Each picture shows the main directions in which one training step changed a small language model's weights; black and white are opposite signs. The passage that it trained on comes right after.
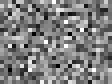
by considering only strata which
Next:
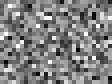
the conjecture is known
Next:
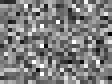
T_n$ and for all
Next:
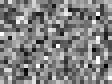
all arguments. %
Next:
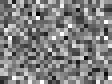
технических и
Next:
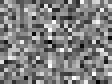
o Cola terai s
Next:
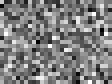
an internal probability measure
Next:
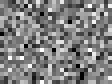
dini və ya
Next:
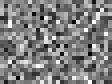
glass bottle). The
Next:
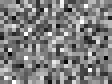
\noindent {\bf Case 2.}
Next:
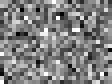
let us show that for any finitely
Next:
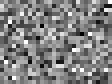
makes $A$ an
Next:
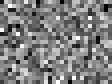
Python interface.
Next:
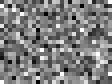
tayyor kiyimlar
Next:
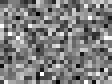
desire to regain
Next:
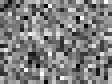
useful remarks
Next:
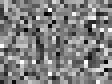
- Tak termanfaatkan
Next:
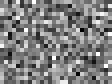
le attività
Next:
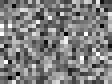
reflect those of the
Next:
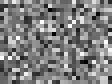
material hjälper
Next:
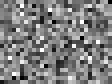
Ich habe ja eine
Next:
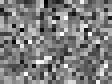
then repeatedly the
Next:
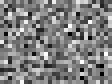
\blact u_i
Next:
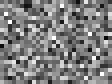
BY) license
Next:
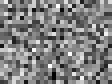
identified with the set of
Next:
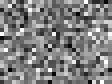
Abstract: This
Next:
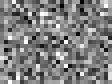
как отдельное
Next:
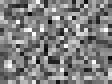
Nijenhuis (
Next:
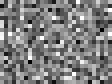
main theorem gives a
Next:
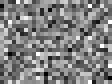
P., Pitsavos,
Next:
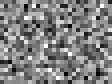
basic tools for
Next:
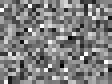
da confraria ou
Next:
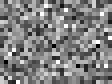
the levels of the
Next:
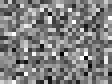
bilan bog'liq
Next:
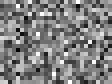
Z}$ one of these solutions
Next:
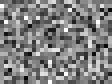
shows that these metric spaces
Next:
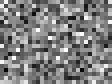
density function $W$, which
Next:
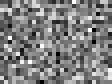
e participativo,
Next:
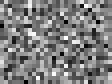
Assume that $X$ has
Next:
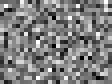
custo em relação a
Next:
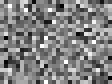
\end{enumerate} The proof is
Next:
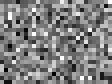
be smaller). Thus, we
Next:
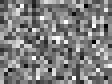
fortes, expectativas
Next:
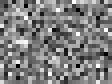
норми щодо
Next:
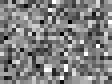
tashkil etish va
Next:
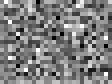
from $M$ to any other point
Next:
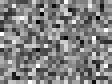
arguments in the
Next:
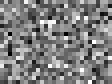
**Origens do
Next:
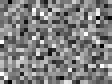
curvature. \v
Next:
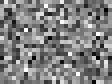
and the Gram matrix is
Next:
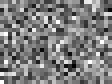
any sector with vertex
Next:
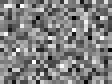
badawczej i
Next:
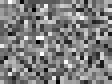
l_2^n$ with
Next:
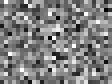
six gamified
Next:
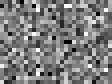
of radius $r$ out
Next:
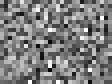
$E(G)$. The most
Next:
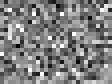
That the functions supported on
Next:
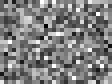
talqini bobida
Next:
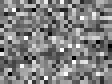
and Maximal Function
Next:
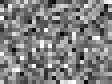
this completes the proof.
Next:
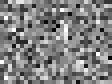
va sharoitlarni
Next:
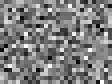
on the ambient
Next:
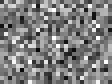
of dimension $2$ with
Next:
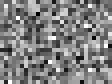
de transição entre os
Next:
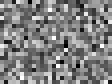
is very important in
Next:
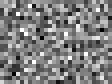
\equiv C\, ,$ a positive
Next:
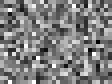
irodáit, a
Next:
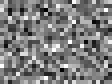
hospitality in the
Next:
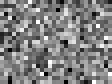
is the most relevant
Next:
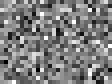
3. Умаров
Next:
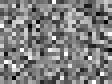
le langage et les
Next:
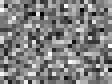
\in A \setminus
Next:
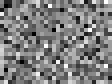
useful to compute the
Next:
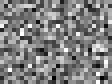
de amparo, en el
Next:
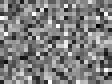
\rtimes \qat)$ follows
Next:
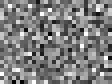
Daubechies or
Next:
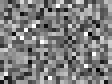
by collecting some facts
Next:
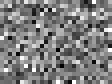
the orientations of the
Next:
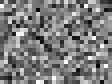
$S$ variables
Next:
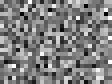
maximum size is
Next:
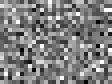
neural networks
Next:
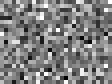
variable belongs to the
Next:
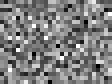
and root lattices.
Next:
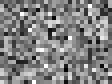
energi memberikan
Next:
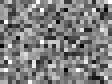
follows the differential equation \[
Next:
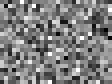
dynamic equation,
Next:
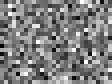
dard va ruhiy
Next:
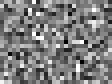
in $\mathbb{R}$ with
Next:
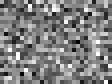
pada aras $p <
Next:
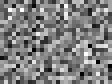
by right multiplication by
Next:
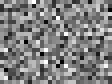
without the need for
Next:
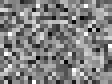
0& \leq \left\Vert
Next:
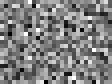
Dipartimento di
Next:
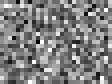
Council meeting
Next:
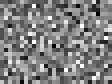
symmetrical statement
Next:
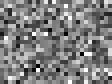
nova ordem do
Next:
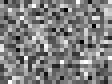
of this special augmented
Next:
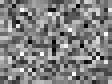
lo largo del producto
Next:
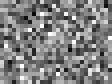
3. Северцов
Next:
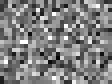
the concentration of
